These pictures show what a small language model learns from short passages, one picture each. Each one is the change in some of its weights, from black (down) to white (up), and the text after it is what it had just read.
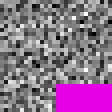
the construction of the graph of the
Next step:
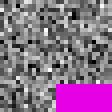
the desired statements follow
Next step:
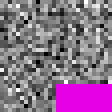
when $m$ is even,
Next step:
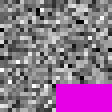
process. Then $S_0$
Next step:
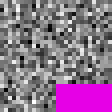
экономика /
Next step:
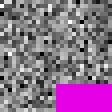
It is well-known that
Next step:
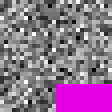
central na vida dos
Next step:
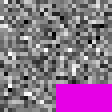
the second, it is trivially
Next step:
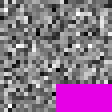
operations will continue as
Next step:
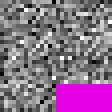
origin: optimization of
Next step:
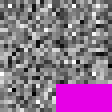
Gaussian model,
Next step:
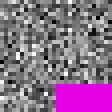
та ортопедії
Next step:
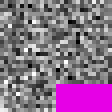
Attribution 4.0
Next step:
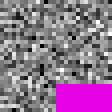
proof of Theorem \ref{Theorem1}
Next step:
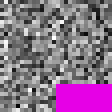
and \cite{ES} and
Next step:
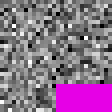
materia, teslts,
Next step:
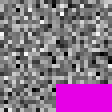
said about distance, they
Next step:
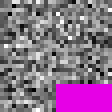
اردو کے
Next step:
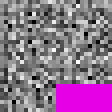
consoante nasal “n”
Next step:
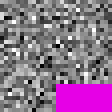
noncommutative probability
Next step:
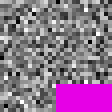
persona deseable o
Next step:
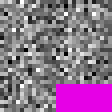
com tendência linear e os
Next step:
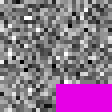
En régime de change
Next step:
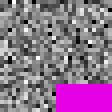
.$ \end{enumerate}
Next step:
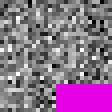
von ihnen zu
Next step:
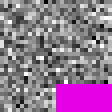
closed subgroup of $G$
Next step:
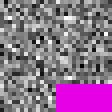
for the reversely iterated
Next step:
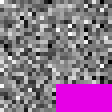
bo‘lmasin, u
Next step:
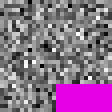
ar-Rashid va
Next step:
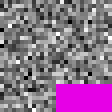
process $X(t)$ is
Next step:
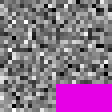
\newtheorem{theorem}{\bf Theorem}
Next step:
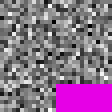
least two of the vertices
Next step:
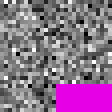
only the SCI but also the
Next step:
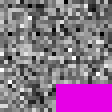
$Y$ and one trace from
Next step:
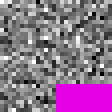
олиб келинган,
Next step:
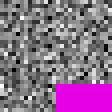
ile) kapsamış
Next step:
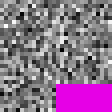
features of the
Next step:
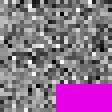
in this paper make novel
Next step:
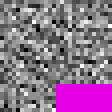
according to the original
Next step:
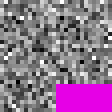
creciente escala de
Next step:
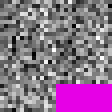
[Using the method of the
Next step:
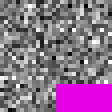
for one-dimensional discrete
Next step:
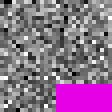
= 1, 2$. The same method
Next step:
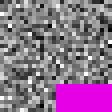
only on $q_0$ and
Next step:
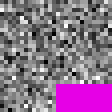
the same as in $A$ also.
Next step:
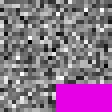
The study examines the
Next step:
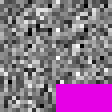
desempenhar um papel
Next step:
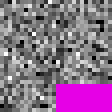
stress $\sigma_{rr}$
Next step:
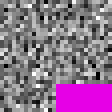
research on finite-dimensional
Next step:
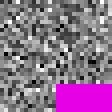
the Milnor fiber of
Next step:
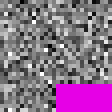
of the second kind}
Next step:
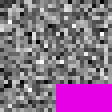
of deterministic simple functions,
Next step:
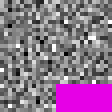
in merito alla sua
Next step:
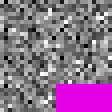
адаптації до
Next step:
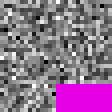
g=0$. It easily follows
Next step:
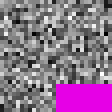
introduce a variant of the
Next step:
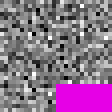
are finitely many of them.
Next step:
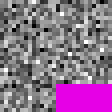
satisfying the \linebreak
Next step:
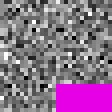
Clearly $\G$ is
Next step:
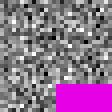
сп – теча в зоні
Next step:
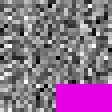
são responsáveis por
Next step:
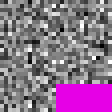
bir vazifani
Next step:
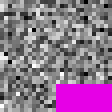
Kerta Raharja
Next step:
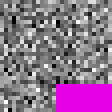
possível um limite à
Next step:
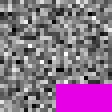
etilgan. G’.
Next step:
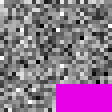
à celle observée
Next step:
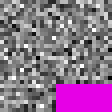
exploré** →
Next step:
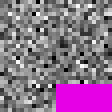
a função administrativa,
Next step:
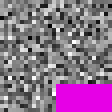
below. \begin{cor}
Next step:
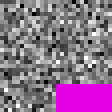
in its conventions, formal
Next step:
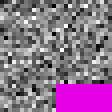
In this section, we introduce some
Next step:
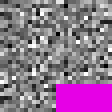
10. Nübling D.
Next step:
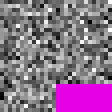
every $\nu\in\delta$.
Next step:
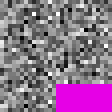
RAT ($rH =
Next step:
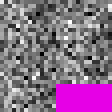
for so long. It is well
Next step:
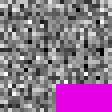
ilk davrda
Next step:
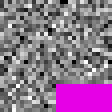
mod $4$. In this present
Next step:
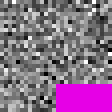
this was part of our
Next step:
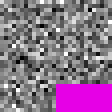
асбоб. ³
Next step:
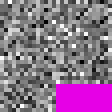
gleb uległo
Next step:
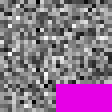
Silver tourism in the
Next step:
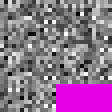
bilan munosib va
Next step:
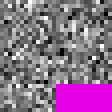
son époque, comme
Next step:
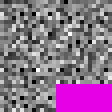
актуальною є
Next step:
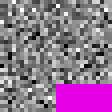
\ldots, 12$, where the
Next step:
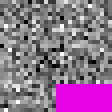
the least squares method is
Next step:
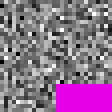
designed to preserve
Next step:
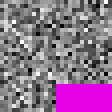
f\/ix a choice of
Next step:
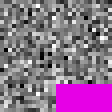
\begin{rem} In a
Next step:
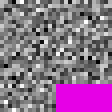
aandacht worden
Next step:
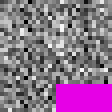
is a UUASM $A =
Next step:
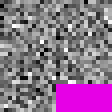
with Dirichlet boundary conditions
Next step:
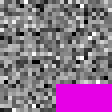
that the conjecture holds if the
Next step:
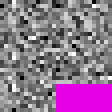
We look at the following maximization
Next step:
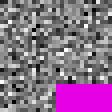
(КПІ ім.
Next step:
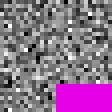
the following expansion: $$
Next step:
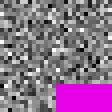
to a map $E: \Omega
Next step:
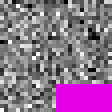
and positivity parameter $\rho
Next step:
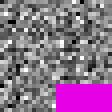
що виражається у
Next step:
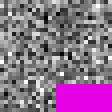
maqsadida, qazib
